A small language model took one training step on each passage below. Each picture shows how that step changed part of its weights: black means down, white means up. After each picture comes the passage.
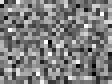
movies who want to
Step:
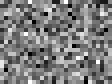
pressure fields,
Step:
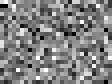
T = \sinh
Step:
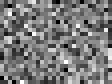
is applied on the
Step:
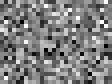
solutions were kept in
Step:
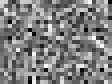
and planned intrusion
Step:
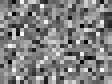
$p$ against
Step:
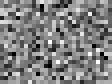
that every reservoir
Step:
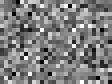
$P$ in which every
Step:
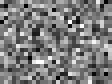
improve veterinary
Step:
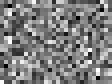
is approximated with error
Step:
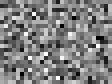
the sink by forming a
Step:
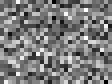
image of the state includes
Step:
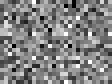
and under which conditions periodic
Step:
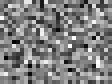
Equivariance can be
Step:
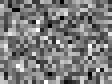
relative shares).
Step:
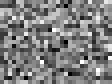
this point is that these three equations
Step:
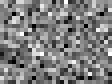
We use the same notation as
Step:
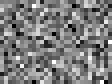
\right) \quad .
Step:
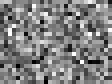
Geo sciences |
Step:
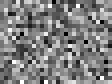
(i.e. the
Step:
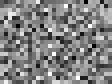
critical step to
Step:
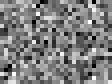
potentials and threats
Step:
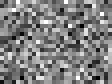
land policy reform
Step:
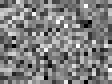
these, solvent free
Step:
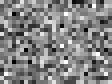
of $X$ is finite.
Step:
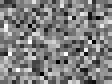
characters. Maximum
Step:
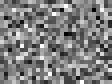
degrees of freedom
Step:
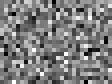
(33), thus reducing
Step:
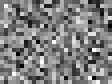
high inaccuracy
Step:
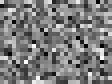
in providing reports and
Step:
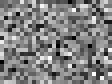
restriction functor
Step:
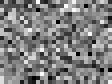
x\neq\theta, $
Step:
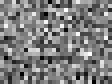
rotated by $\widehat
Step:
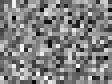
in zone A. For the
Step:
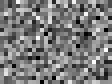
natural complex structure in order
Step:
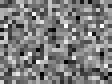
the heat requirements of
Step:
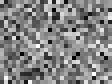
dynamics of the organization
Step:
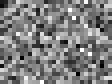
other programme participants
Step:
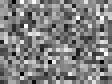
$N \not\equiv
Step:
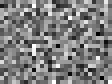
conditions as it connects both
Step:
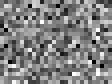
gas injection pressure
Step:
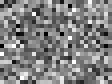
that the correlation between them
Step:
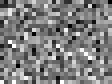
may be due to run
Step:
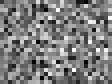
sugars decrease
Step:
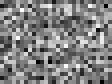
intelligence is a
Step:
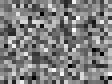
we can prove well-posedness
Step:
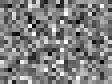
required for computation.
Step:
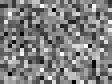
satisfy the assumptions of
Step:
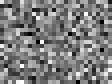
by $v$, otherwise
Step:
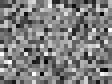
and design: A cross
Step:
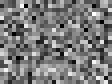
the Jost solutions the
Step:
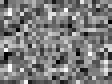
properties. Section 5 provides
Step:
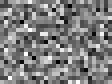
simulation. Numerical results
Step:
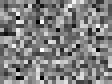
quite clear that the
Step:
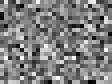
\vre \left(
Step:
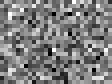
Under Pressure –
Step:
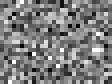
$\gamma_i$ is
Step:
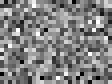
are deformation equivalent, and
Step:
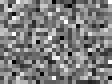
In this paper, we shall
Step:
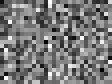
loop}. A {\em
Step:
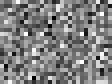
images representing
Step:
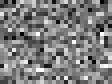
do not attempt to
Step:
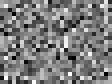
source function will become
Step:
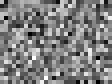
stabilization. They
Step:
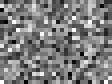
A and benzidine
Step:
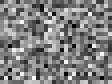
a few sips of
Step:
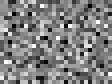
$Q^*$ satisfies the
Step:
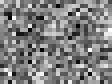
of this interval and,
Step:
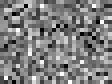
Values represent means
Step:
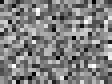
after graduation for a
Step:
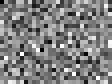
near the skin since
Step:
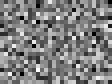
the dual Banach space
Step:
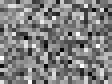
\subsection{End of
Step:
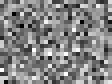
of $G$ as a graph
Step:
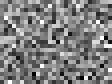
removed the citation
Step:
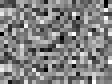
this purpose.
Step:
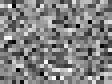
Int. Symp.
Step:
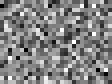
often depended on their
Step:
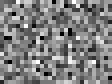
Customers display
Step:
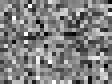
type of company.
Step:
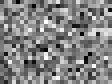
by a factor of two,
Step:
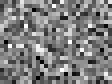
with $f(U)\subset
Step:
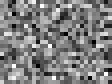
$B$ is isomorphic
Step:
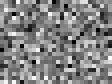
The numbers in the top
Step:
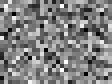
M$ coincides
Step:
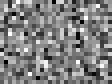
Teicher (see
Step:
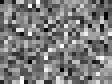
\lambda_n \cap
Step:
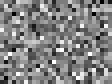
We have shown that the algorithm
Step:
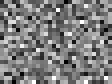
which coincides with
